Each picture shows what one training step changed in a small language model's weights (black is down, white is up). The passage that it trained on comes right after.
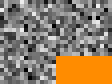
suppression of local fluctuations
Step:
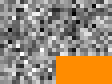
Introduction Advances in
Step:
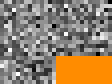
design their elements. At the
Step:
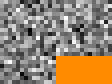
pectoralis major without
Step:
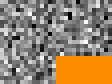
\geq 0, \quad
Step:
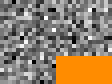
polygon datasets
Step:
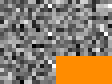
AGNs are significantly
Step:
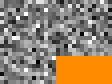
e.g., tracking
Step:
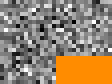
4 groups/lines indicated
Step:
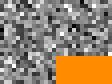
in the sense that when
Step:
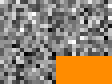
Following this initial work
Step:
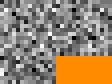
were then pre-column
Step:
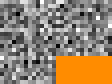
different types of agents and
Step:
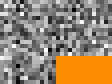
in a study involving
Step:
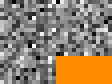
monoliths of
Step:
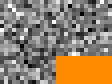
that the new image does not
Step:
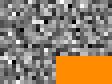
$ are parameters from the
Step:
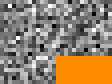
the a freely
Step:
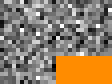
same organization where they were
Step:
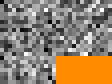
use the most, while
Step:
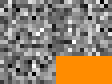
be inconvenient,
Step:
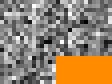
[10]. In addition to
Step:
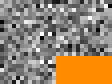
we do not repeat
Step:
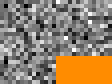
Australian National University
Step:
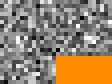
of the main goals of
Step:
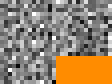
Attempts to
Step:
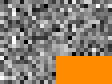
0$. When the slope
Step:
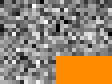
sufficiently refined in
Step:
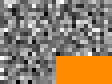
presents country background of all
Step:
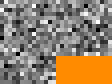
factors determining a significant reduction
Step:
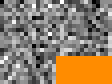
social systems are connected to
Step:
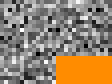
white crystalline
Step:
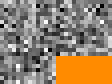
findings of this study is not
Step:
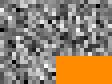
test-noise level.
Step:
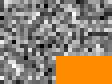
reason, and that there are
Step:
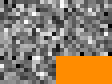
supportive environments
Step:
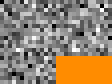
frame women primarily as
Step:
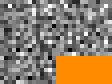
the Problem The physical
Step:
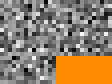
part, and the calculations
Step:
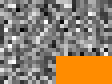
has put out was
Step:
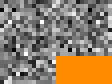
= \lambda(T)
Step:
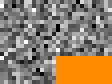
with respect to the tuned
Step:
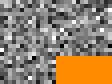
one of the strongest
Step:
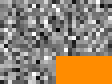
two ways of defining
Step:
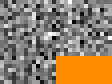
ever enters the black
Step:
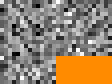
\end{figure} It
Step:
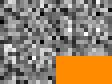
not require costly learning processes
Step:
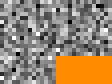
of coughing and
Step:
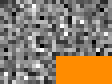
improved: the average angle
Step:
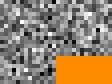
First, they primarily
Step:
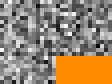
of this machine is that
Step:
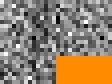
now on) one gets
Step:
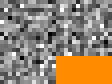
for the assessment of operational
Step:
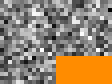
excluded as the
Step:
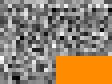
consider a case when a
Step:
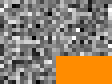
compared to the time needed to
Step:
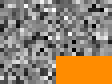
impact of light pollution
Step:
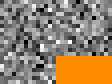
life - in connection with
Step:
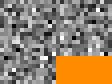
count for a single layer
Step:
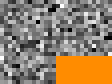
after a 54 year
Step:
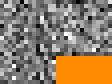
with other tests that are
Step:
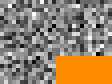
also an integer.
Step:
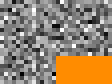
2002). AI technology
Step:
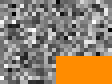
cropping season
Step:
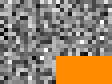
of the learning process is based
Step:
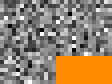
of parton distributions in
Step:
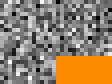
of the deterministic
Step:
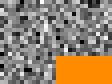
from an accelerator of
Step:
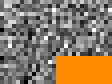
to environmental degradation,
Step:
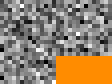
control [23]. To understand
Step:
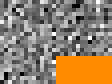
hit of momentum k from
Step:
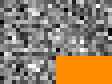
main difference is that we add
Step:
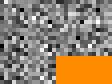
converts outputs into
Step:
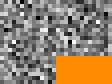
in a single feature vector,
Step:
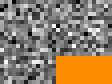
are likely by chance
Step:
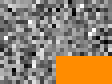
terms of relevance,
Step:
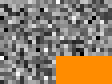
presence and absence of
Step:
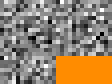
as a measure to increase social
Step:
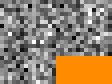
value at the highest
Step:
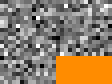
the joint RIS
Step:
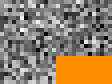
involving $\eta$ particles
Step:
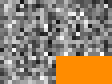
for our argument and we
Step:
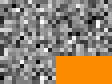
dataset. \subsection{The
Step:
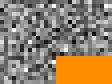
\epsilon_\star +
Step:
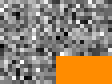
public health challenges in modern
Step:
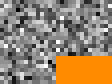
at opposite
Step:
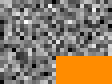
we can instead allow
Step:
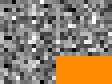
*iConference 2014
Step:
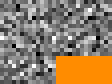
(i.e. shape
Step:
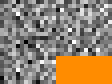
HARDI signal and
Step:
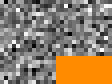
the panic surrounding
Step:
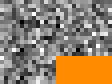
points and centered at
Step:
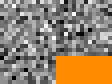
on the availability of
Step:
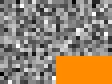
obtained subcommunities are
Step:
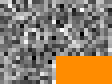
which allow existing systems to
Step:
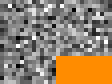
the Society for
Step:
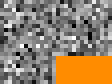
have to spend a
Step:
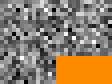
allow a wide variety
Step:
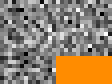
distortion may cause
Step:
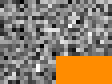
are connected through a
